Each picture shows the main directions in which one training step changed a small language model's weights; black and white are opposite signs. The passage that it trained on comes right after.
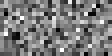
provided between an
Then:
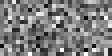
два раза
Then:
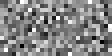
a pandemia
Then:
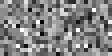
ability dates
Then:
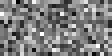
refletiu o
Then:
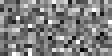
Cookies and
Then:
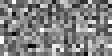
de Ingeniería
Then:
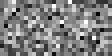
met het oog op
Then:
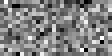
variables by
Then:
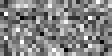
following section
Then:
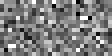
Systems -
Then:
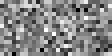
of new classes,
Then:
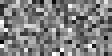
specific deliverable
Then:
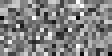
cruentas y
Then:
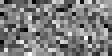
cold fusion
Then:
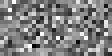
al parlamento,
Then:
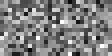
strategies, and
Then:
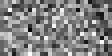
solution was further
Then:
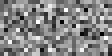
simple processing
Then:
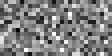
de savoir
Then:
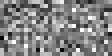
the lymph
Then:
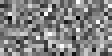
consciousness of
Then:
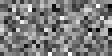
brief, through
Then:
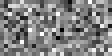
above have been
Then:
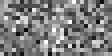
stock prices
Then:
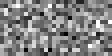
results to patients with
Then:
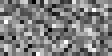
bu orqali
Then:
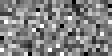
bir bakış
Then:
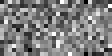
and employee
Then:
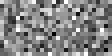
In this study assess
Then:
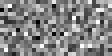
A Prospective
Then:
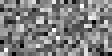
Cu and Pd
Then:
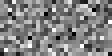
et domaines de
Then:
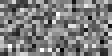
of 5. Note
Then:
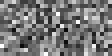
in term of
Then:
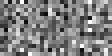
– BSBI
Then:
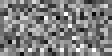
modifying the
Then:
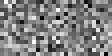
uchun yangi
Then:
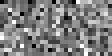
Internet in the
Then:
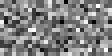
they have made and
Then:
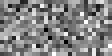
a basis not only
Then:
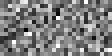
a table that
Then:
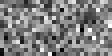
question. This
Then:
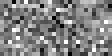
working in group,
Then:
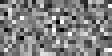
teaching corporate
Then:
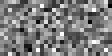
baik dan
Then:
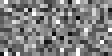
angle of
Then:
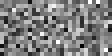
table 1 and 2
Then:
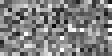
transformative role
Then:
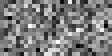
approved the
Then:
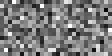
onto the Si
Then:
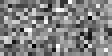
must first be
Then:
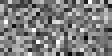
and Cassandra
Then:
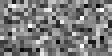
changes in the
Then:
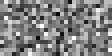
malata che
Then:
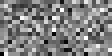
actions of the
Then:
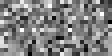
out periodically
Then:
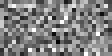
wave the mean
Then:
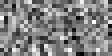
treball, en
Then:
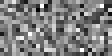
mantiene un
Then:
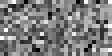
that have been selected
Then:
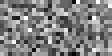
drive sustainable
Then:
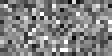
schools to
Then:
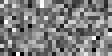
to Maximize
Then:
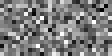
ligados, en
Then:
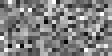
trajectories the
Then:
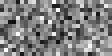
Some conditions for
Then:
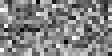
appear to have
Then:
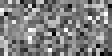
[Keller et
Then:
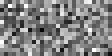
We collected
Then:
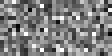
manzarasi bir
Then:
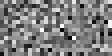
the findings of this
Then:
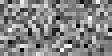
and settlement
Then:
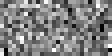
of neonate's
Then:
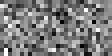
to the same
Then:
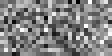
is a necessary
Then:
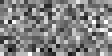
social, identifica
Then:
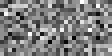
indicates that the
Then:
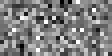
precipitation of
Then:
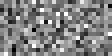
Create an
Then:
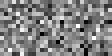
been provided by
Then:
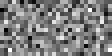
és mi
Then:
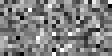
característica del
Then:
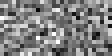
obzirom na
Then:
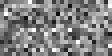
using the Two
